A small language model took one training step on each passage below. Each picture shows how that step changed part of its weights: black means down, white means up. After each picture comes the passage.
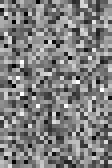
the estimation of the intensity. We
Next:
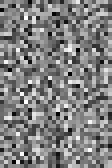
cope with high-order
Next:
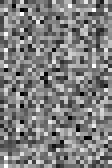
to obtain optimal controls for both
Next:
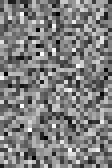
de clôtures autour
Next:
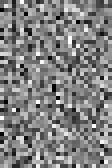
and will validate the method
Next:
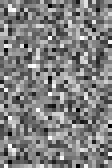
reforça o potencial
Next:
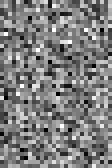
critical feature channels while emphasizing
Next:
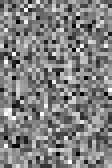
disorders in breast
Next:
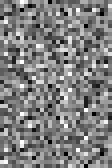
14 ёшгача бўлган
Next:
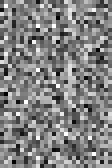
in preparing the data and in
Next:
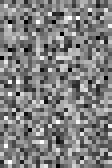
20\% when used in place of
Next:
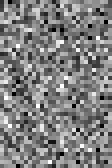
The factor $i$ in the
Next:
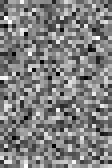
been rigorously studied
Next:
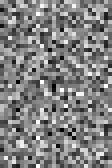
national adaptation plans and
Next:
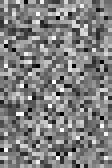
correspond to idle states when there
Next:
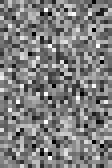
A. Mortensen,
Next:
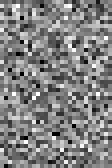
Data Availability Statement
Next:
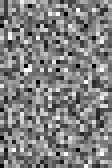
олдини олиш
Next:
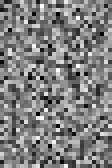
polarimeter also has the
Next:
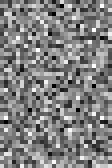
\cdot [\frac{\nabla'
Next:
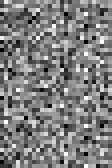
Унинг тамойиллари
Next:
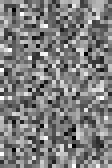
Introduction Bangladesh
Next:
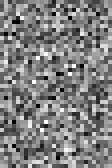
Version Date Reviewer
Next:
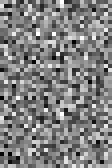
during Weekly Academic
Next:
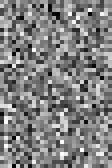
digitising and redrawing
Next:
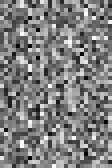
target detection using a hyperspectral
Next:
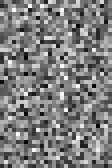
profundidade, não se
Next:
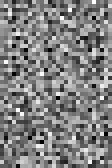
this study, we use the
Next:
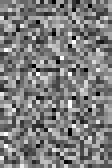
Leggi provinciali
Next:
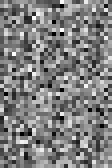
be avoided. We close this
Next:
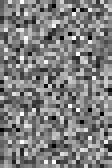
populer digunakan oleh
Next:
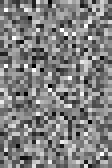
value ↓ Low value
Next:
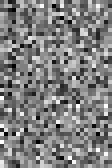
not. The following are the
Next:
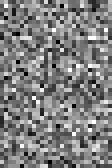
this/the house’;
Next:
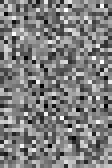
processes, 29% rely on
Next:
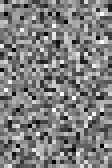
centrifuge test.
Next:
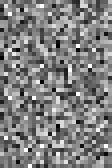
sediment released the heavy
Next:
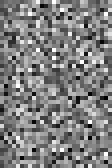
foiz miqdorda
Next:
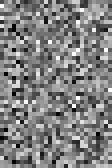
of discomfort for any of
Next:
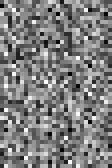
qualidade na preparação dos
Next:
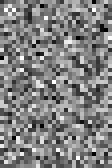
qualitative and quantitatively
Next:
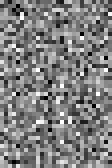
most of carcass traits
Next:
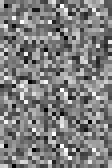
BP180), as presented in
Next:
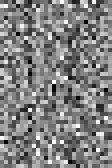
and smooth transition between the
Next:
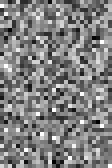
weight of these vertices $w$
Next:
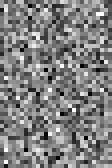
shrinks to zero; according
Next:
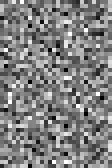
sun'iy intellekt bu
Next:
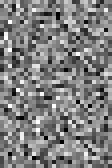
smart factories Bring these technologies
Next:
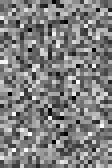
or livestock.
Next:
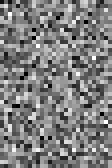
of clinical presentation,
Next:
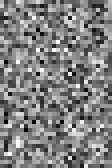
ijodiy jarayon
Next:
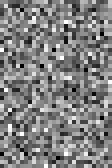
heavy internet smartphone users
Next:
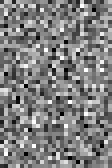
(or LG) structure,
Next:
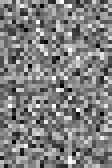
combinando métodos
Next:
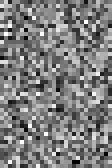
Examples are obtained by
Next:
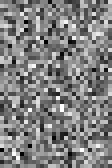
constant of the electromagnetic
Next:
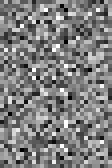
Katharina Plett
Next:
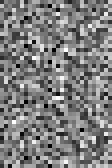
mode. We take into account only
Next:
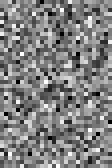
a un ser querido
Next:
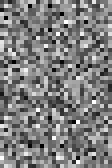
Findings indicated a positive correlation
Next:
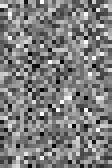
Bu borada quyidagi
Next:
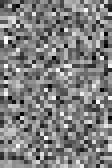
posesión binaria, la
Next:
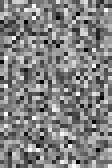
same or similar products. Therefore,
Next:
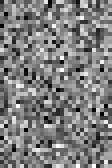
the relationship between factors related to
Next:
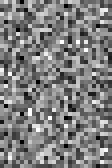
системе среднего
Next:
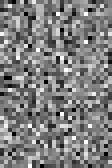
left-hand side is describing
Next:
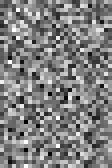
en az iki hakem
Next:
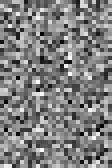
3 articles between 2011 and
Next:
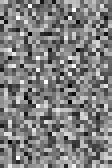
erosion can threaten
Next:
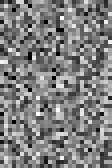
such as in terms of one's
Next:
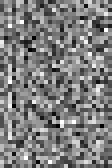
\textit{any} event
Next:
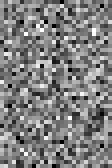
The Cloudburst Management
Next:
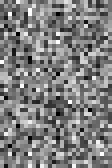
structured in a way that
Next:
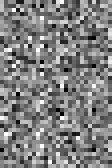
by an 11-yr running
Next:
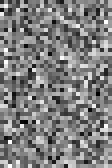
this section are going to address
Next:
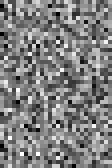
and research funders should help prevent
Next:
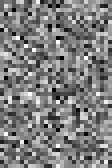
allocation that can handle a
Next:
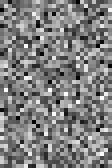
digital plethysmometer
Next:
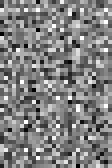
hidup modern, juga
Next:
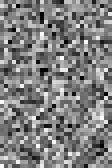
at tourist attractions
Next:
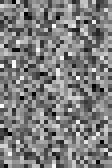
of residents, reduce the group
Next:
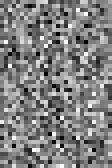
ABSTRACT Ушбу
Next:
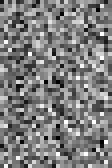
\bibitem{REV} For
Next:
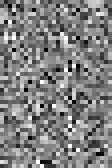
Badiiy matnda
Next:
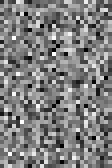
control group as compared to in
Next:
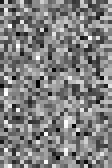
wallet and mining
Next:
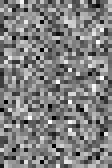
bo‘lsak, bu
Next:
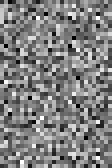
the skin, milky
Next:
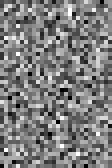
and knowing that from Relations
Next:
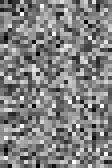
model is not appropriate for the
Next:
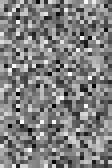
GeV %$\gamma$-ray
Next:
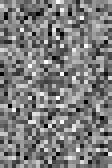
concern because once solved issue
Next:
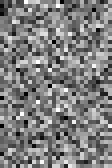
remove automatic downloads
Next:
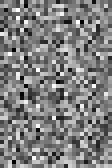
observed may have masses as high as
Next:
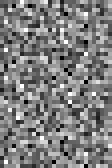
ташкил этиш ва
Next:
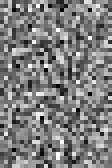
financing. *Small
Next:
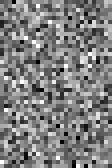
keV; below 2 keV
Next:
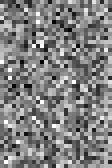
consist of a constant energy offset
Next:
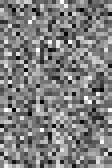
blending of math and science
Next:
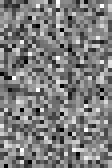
Clinical Indicators
